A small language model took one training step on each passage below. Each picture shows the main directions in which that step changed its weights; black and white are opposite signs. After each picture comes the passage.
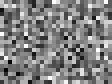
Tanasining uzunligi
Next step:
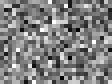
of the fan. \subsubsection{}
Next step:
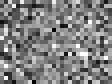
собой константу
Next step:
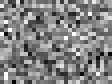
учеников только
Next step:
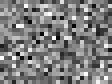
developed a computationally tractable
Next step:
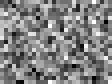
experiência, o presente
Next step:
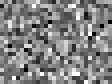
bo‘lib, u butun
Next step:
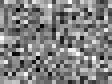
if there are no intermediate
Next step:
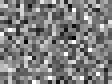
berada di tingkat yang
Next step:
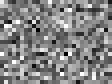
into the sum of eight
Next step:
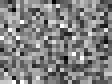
por el propio Don
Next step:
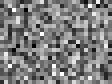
\equiv 1 \bmod
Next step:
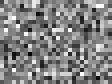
algebraic independence of these forms.
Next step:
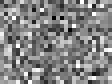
the graph behaves as though
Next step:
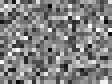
prove Proposition 2.3, we
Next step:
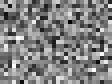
Development, Diagnosis
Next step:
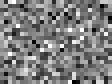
maqolada RFID
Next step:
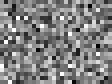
the group completion, the map
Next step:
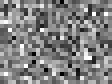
тяжести общего
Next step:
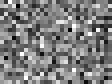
4 : İleriki
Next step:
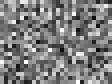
globally to a unique interior
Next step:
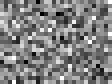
applying, e.g., decomposition
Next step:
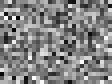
parameters the functions $J_{\ell
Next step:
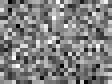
of the local QFT models
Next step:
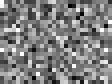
scalar quantity, namely,
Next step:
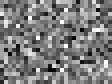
$\mathcal O$, strands
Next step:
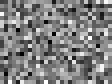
asoslangan holda tadqiqotlar
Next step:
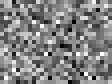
then follows that the mean time to
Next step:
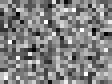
empresas del sector del gas natural
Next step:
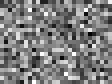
melekat pada individu.
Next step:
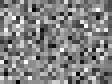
the American law discourse
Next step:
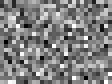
subdomain problems with such
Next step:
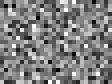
in publication patterns between men
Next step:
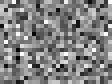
Fernando. La noción
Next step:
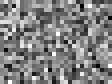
Проблемы современной
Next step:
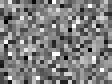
Golondrina Bat
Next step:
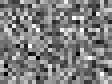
$S$ there exists a tangent
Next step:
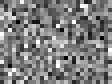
of constraints. Let us however
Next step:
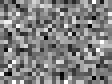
discretisation is still the same
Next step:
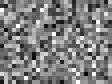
Panel on Climate
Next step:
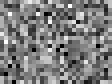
"extraordinary cup
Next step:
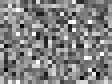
all that follows we will work on
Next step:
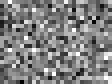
entre sus partes componentes,
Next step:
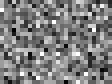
a countable density basis, then
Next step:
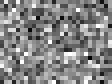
педагогічний університет
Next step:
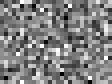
a part of the proof, a
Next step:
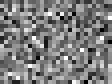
this end, recalling that
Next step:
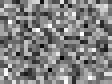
yechish ancha qulay
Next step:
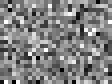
al futuro. Los niños
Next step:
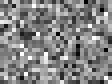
Если значения частных
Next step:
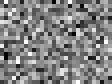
kurang mengerti dari
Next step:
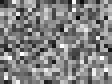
problem to regularity of the usual
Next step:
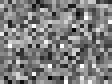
bo‘lgan rubob,
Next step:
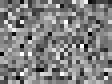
flots $X$ et
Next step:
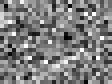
to use a uniformly random separating
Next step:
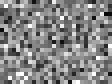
Dildora Mirzaeva
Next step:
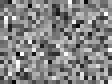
Action. **Curr
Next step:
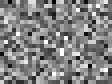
Vitalidade da Vida;
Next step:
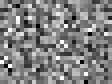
\quad \text{and}
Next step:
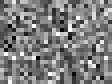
of $x$ by the
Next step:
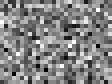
принципів створення
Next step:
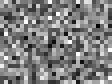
other sources. The
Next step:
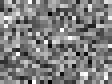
the corresponding elliptic surface could give more
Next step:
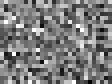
do Ensino Fundamental
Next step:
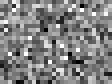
Триполье А и
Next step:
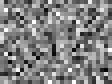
cesarean section. The
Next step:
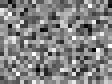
Systematic Reviews
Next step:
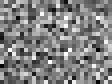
\end{equation} and
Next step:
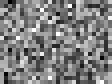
16 de julho de
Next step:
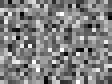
Solusi optimum
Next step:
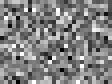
A^1$, we denote by
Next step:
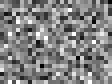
conditions and parameters are same as that
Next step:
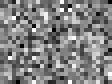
Mathematics and Computer Science III},
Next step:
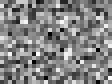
\end{equation*} yields
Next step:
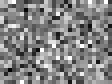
NAFKASI Türk
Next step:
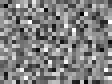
u \] reveals that for
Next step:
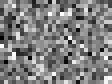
B\subseteq A\}$, and say
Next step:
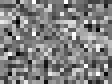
we say that $Q_1
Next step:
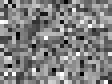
оставаат простор
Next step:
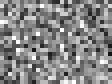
которые успешно
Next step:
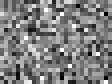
global des EPMA qui
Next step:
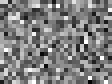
deltasida $265
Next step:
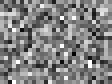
hozirgi kundagi
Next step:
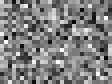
of the Kuramoto
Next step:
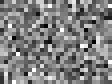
most prevalent subtype,
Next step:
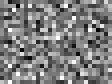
\mid \ldots \mid
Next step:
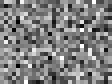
in $q$. The constraint
